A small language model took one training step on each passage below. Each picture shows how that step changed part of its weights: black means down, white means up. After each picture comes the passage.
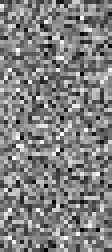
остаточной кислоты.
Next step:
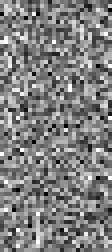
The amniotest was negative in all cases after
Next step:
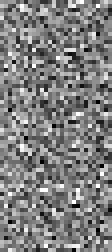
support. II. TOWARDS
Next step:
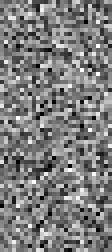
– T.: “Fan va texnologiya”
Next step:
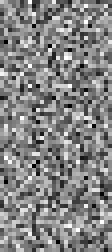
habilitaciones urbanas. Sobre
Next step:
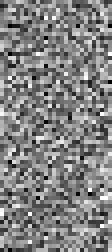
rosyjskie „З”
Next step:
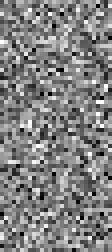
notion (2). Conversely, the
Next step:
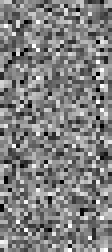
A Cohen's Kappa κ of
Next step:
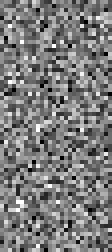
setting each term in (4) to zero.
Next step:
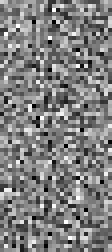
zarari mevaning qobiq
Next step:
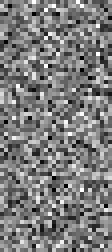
Hubble flow selects the frame, relative to
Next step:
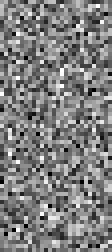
and international organizations such as the European Union.
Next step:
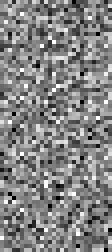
> .05$] and as a whole
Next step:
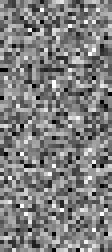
instrument, we show that the latter is definitely
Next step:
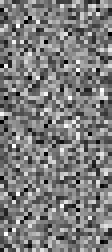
Method Accuracy Recall Kumar and
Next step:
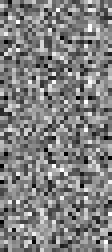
Эта область включает
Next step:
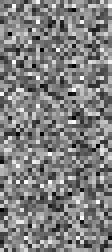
right corner of the image. Moreover, the
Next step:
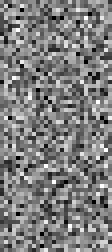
firesc în relațiile cu
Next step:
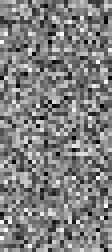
interaction of the SOL plasma with the material interface
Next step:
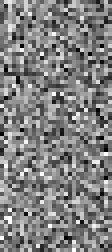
learnt with the goal to improve the classifier's
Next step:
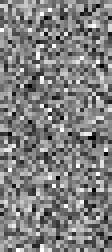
change). Cells known to react to these
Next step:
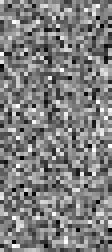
A curricularização da extensão
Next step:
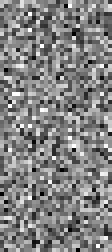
characterized by the utilization of methodologies like
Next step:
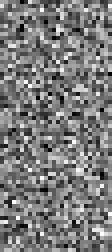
Ratio: FIR (%):
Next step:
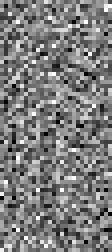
emphasize however that our derivation of the
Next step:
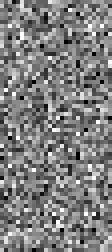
al. investigate the burst pressure of composite
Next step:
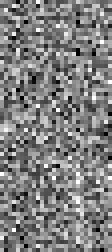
O o circuncentro, H seu
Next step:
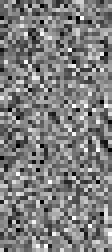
MeV ($R_{\rm Mott}\sim
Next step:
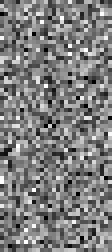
BCS-BEC crossover in Fermi
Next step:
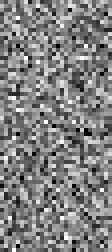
channels obtained during the previous time-slots
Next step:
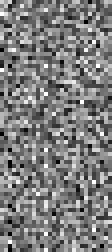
UAVs with several simultaneous UAV applications with
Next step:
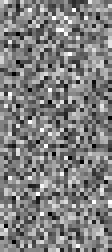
out that individuals may follow one another, or that
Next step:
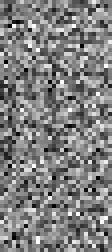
the latter amplitude maximum is in agreement with those obtained by
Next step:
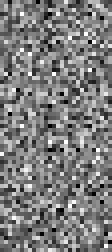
muitos setores da imprensa foram
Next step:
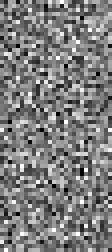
es poder. Lo que se requiere es que
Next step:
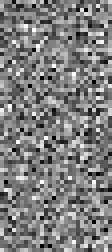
static }mean-field-type theories like
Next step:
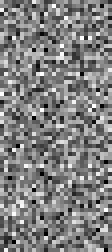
one-dimensional" nature of these eigenstates.
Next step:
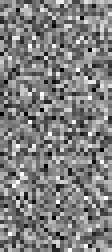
total of 180 grape growers were selected.
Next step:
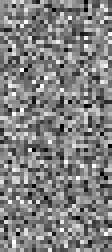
por una serie de factores estructurales
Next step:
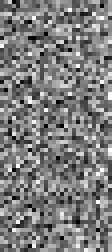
a Conceptual Design Report of all
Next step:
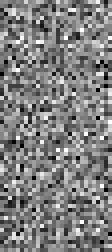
yield stress $\Sigma_Y $. }
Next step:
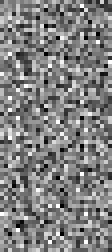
штамп ён пн лар
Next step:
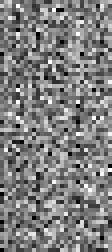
soat, har kuni QA va
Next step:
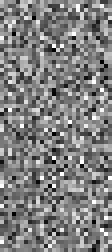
recognized on time, can progress to
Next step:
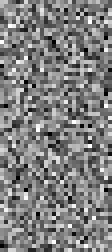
media for work-related purposes in my
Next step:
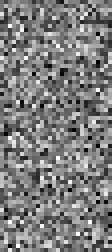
Parental involvement, Counselling services,
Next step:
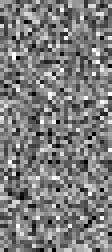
the pioneering work of Jordan,
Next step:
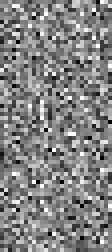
628 Yaxshimuratov
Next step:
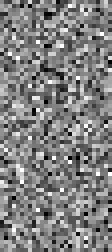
manifestaciones clínicas que aparecen
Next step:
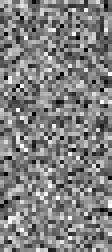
often at risk. A nurse who spoke
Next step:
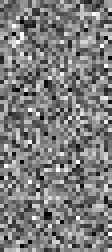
sum over multiple images is included. As stated in
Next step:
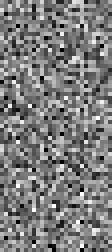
dirigeant, conséquences et
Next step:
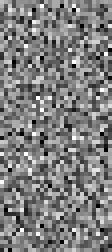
forming the basis to probe the valley polarization
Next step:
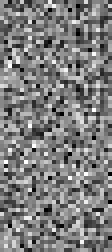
sentimiento que puede ocasionar ver el
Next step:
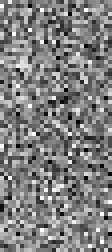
requirement that $E_c$ is reproduced
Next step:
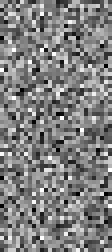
adopt innovative technologies and sustainable materials, the
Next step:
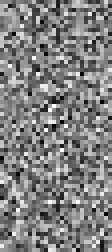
functions. However, the window functions only determine how
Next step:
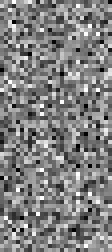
represented nationalities Source: MEYS
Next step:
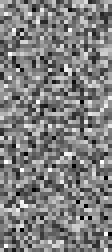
in the standard approach. In particular, both the collision
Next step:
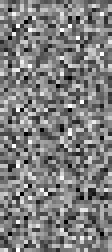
B. R., Khamroev A.
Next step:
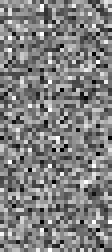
free-streaming proceeds along discrete
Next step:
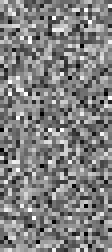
diet was designed for each patient participating in the
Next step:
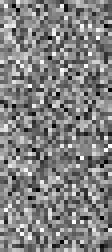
switching mechanism during the essential heating operation of
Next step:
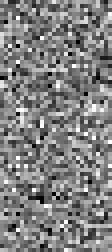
sleep quality [7,8]. The body
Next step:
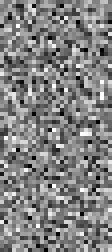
the kitchen's equipment has impacted
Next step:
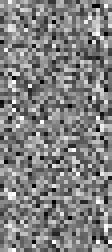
violates Savage's STP.
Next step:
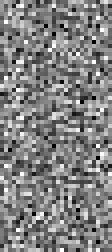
none"> • • • Actions Actors
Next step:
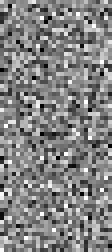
[13] of the variance of the
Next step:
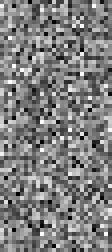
three, namely high, medium, and low based on
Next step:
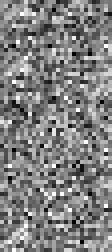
\) is constant (not shown), as all the experiments
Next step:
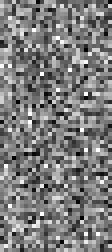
unknown, or slice embedding (mapping
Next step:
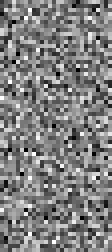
spectrum drawn from a Gaussian with variance
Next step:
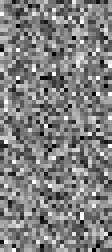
2-step etching, 2% Nital followed
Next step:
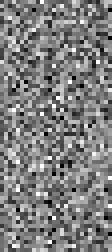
and Science, Yildiz Technical University,
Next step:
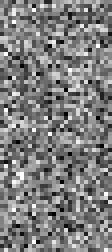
Zie tevens tabel 4b.
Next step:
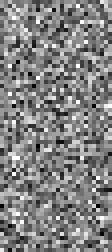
// Simpson's rule integration double
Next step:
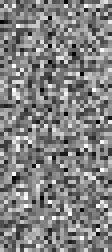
temperature sensor chip is located in the single case of
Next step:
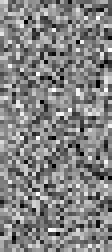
by G.O. Kruglikova and
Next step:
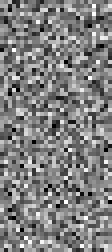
In order to reduce friction between the
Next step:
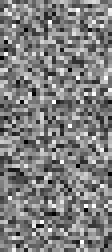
exogeneity Wald test was performed in determining
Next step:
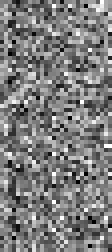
ham o‘z-o‘zidan
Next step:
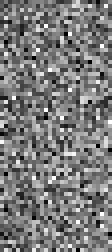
Universit\' e de Toulon et du
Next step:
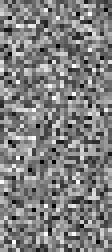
genus membranes. For larger values of
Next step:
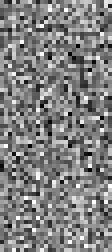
–М.: Просвещение,
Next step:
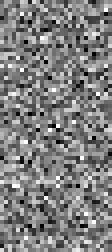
selection to the second of Eq. (3) and
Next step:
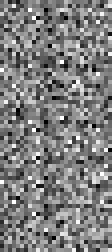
Derecho se compone no solo de un
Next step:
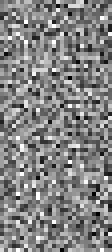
qarorlar qabul qilishmoqda.
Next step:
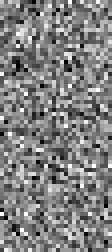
associated with gut microbiomes. In addition,
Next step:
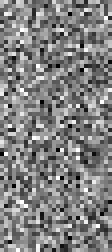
removed area in the sheet. Given our
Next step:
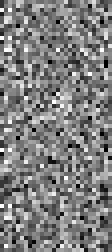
those derived from forbidden collisionaly
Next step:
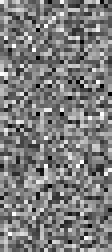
Antonello Andreone, Universita'
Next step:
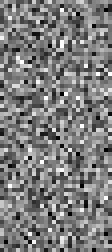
order of magnitude. To date, over 330
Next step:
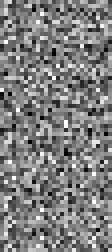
of four A lines and five R lines and the specific
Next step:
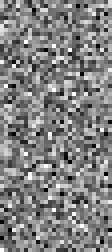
$A^o$ be an attribute from the
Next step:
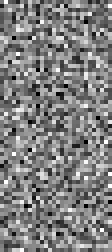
dilihat sebagai proses pemantauan
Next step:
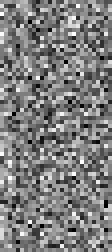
Methodologically, the research was based on a
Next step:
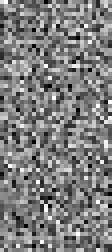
disease epidemiology include the incubation
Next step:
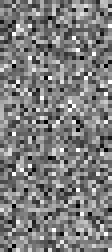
ocupa o 3º lugar
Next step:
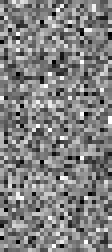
зберігати великі обсяги
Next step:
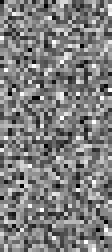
a filtration—a sequence of simplicial
